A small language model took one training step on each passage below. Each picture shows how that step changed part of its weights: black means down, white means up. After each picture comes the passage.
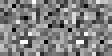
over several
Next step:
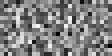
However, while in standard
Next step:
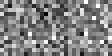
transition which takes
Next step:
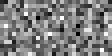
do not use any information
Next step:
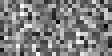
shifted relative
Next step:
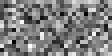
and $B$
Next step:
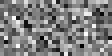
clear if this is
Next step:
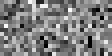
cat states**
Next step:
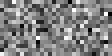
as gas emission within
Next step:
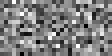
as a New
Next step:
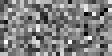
from the left
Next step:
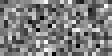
with developments with
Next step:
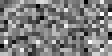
with the four
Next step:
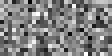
explains the data
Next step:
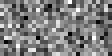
confirm this
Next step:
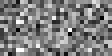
the unduly
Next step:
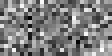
The academic
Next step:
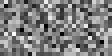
systems and therefore,
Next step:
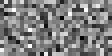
regime the value of
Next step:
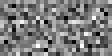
Rev. {\bf
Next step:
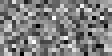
which precede
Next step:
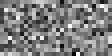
the infimum and
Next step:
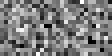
configuration with Part
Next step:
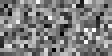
3 depicts
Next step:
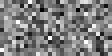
concept of
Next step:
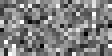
and will tend
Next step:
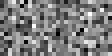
like to thank
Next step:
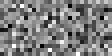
the lighter of
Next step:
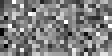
have to be worked
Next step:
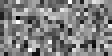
in LHC.
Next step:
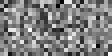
compared to the
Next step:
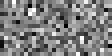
the unification scale
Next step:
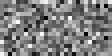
that there is a
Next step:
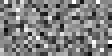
amplitude for the
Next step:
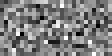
with different speaking
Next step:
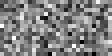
neutral &
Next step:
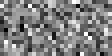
direction. These are
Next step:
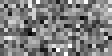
prices of these
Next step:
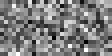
approaches, they
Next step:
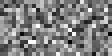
The quantum action can
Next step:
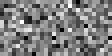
and therefore the
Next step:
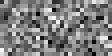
of altering or
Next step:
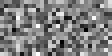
The dominant
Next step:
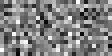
values of $\delta
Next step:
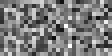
the background of
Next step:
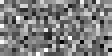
a SySt
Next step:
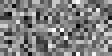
one infective in an
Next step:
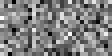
is strictly
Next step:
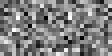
a peak in the
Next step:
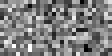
r universal}.
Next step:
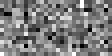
3, SDM
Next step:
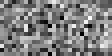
light quark masses
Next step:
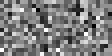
gauge representation of the
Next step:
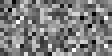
single de Sitter
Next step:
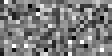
the situation
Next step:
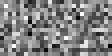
overlap between all
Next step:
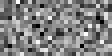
are all equal.
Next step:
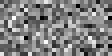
of the phase space,
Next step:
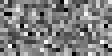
temperature increase to
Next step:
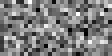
the flame
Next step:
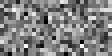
chosen in
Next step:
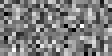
disk temperature,
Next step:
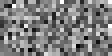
intercalation after
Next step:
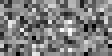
possible corrections to
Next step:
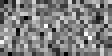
is significantly larger in
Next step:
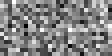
exponential fit
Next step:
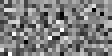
numerical analysis of critical
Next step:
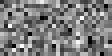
of Dirac
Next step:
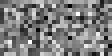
the signal generated
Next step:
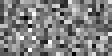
follows the same lines as
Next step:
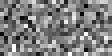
over time, and the
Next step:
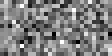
fluids are
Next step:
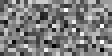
from heavy
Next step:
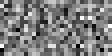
quantifying the
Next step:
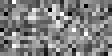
stress is obtained at
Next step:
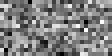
after adjustment
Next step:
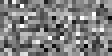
informed consent
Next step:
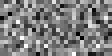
As a result, the
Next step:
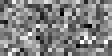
from extended $\tau
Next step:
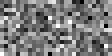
we can identify
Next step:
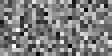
very interesting.
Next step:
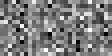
suggest that
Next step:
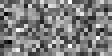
standard model. This has
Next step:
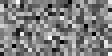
much interest in
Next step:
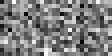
seen in the
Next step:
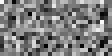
the range 2--10
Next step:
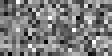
goals. But
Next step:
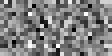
theory to quantify
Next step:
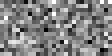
processed ThAr
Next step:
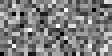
does not influence
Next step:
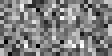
position $\vec
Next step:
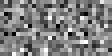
constant input and
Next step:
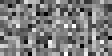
however, this
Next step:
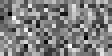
measured. This level
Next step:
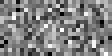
expressions of the
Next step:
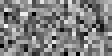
operators: the temperature
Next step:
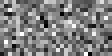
cases, we study the
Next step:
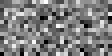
for the transverse
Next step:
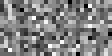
have been far out
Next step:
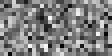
can be computed as
